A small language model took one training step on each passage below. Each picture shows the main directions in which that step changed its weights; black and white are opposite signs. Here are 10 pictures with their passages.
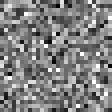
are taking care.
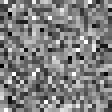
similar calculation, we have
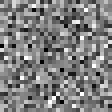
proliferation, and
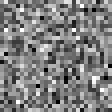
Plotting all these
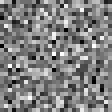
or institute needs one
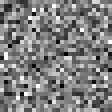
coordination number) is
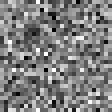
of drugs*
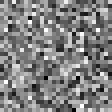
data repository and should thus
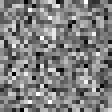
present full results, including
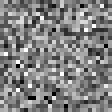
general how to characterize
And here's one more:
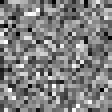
used to report errors for
